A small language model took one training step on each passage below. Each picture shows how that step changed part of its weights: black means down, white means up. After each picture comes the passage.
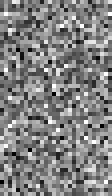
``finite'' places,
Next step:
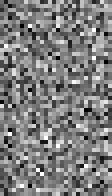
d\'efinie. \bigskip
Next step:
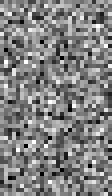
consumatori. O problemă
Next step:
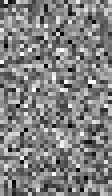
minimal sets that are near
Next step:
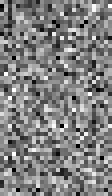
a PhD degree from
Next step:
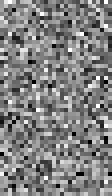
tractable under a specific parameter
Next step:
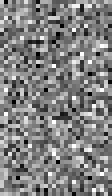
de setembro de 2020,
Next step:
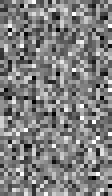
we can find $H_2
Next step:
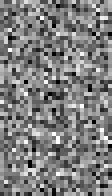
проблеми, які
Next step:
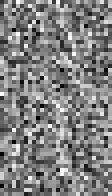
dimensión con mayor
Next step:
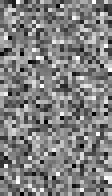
etmek için basit
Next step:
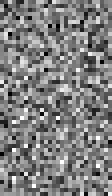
5.2. The author ever
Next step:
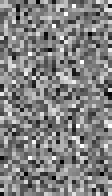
deb baholagan holda
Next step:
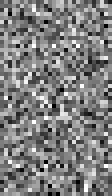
be possible to prove,
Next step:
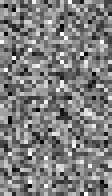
les couleurs des trois
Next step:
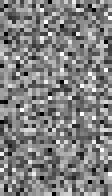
for complex $Z$ with
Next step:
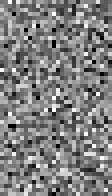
and let $\bar{x}
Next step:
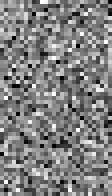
etapa de análise e
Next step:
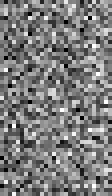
\ldots \delta D \ldots
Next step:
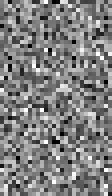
3 and 4 are devoted to
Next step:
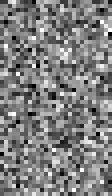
savollarga bergan
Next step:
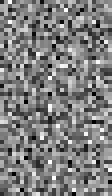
надійшла в
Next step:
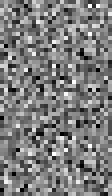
и ряд других не
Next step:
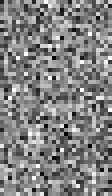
eng qadrsizi
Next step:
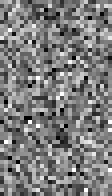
(also known as
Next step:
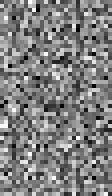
temporal, meramente
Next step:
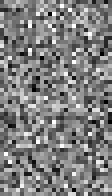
транспорте не
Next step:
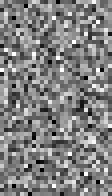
Pernambuco em 1979
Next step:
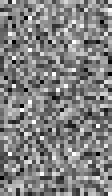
determine when the given model does
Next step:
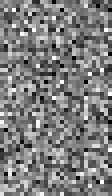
them is a left multiple of
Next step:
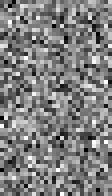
the Green's function approach for
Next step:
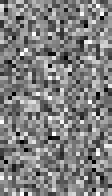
$, where $R_{\alpha }
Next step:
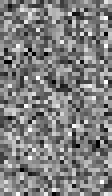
is contained in this intersection,
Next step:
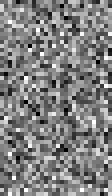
which is not a brick, but
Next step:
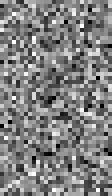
sentimento, um senso
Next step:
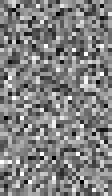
appear in systematic
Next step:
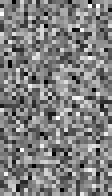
notanish - 1 ball;
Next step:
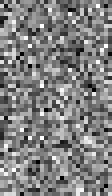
esto verdaderamente
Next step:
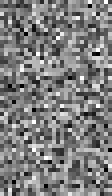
check that the orbits of
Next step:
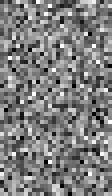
discretization point $\bsx
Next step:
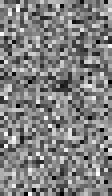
a presión en una empresa
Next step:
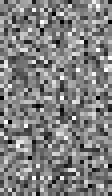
negro y una cierta
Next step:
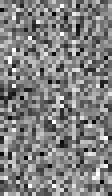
ideal, then this point must
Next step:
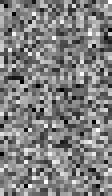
cofibrations \item It
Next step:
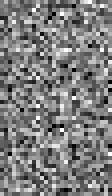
Also we will write
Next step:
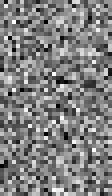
time step sizes used
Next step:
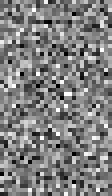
used to show that Stein's
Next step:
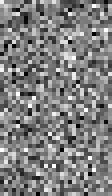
muassasalari dasturida
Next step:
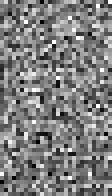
To divide complex
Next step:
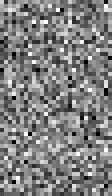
gairah atau minat
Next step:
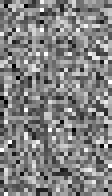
foydali bo'lgan
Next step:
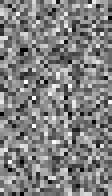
qilish va kichik
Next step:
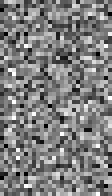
prefix of the sequence
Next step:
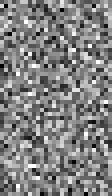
property investigated in this
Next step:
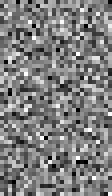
other hand, the differential of the
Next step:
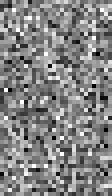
$F$ and, in particular,
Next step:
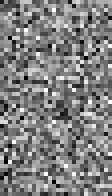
mesh size with different
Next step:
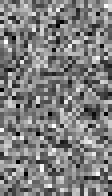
affect the TEC.
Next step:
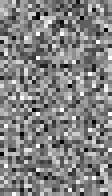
cultura y poder.”
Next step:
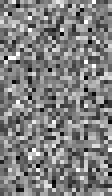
the manifold-property
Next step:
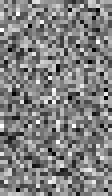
a $\Gamma_R$-invariant
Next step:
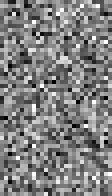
some of these results to Katz
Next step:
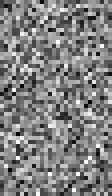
in a codimension $1$
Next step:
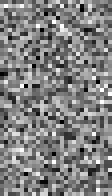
звернення до
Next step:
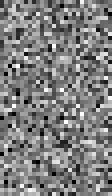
eles possam utilizar
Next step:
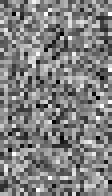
primer curso y §8
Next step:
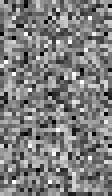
energetika va atom
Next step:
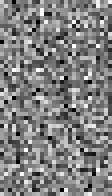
ular bog'ni yanada
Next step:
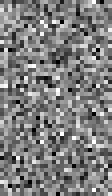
Rio de Janeiro,
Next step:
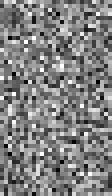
transition and design is
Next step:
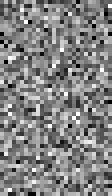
a cubic root of
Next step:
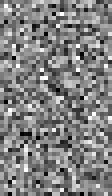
jarohatlar va ularning
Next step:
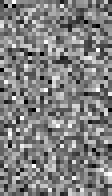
sum of the elements in
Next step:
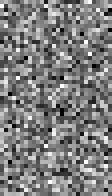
con profesionales del sector
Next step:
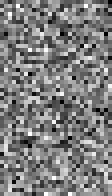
hypomonotone if there
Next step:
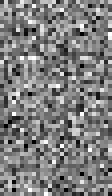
emas balki quroni
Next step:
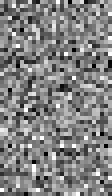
It covers all of the states in
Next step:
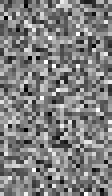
ele alındığının
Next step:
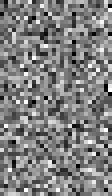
is a coupled multiphysics
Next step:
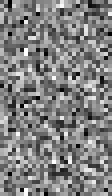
Constructions} In 1933,
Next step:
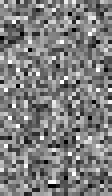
Uma medida que reflete
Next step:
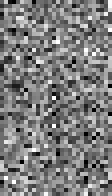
of Voevodsky.
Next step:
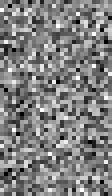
valued function $ \ f =
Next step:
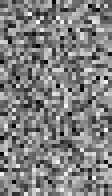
texnik xizmat
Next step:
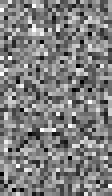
sekali hotel yang
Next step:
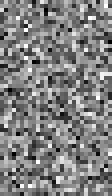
a surface of general
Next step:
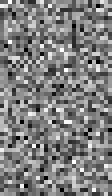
Seja sempre cordial,
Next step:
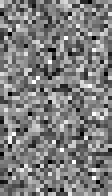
internados em instituições
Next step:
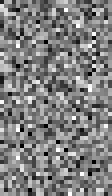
чи літофіти).
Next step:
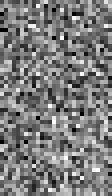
bundaga sabab
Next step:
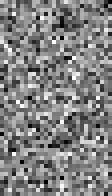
Legea nr.
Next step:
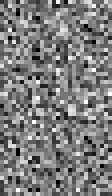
агрегатов при
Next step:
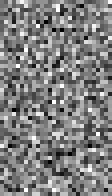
sites. In Figure 4
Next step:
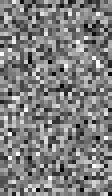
following definition. Given a
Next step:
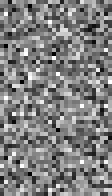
which forces all nonzero
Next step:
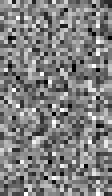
Азии найдены
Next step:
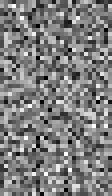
qatarda jer hám
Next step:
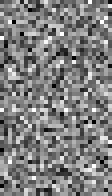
Still, the sketch
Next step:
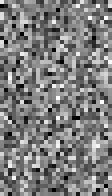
inverse FFT and the
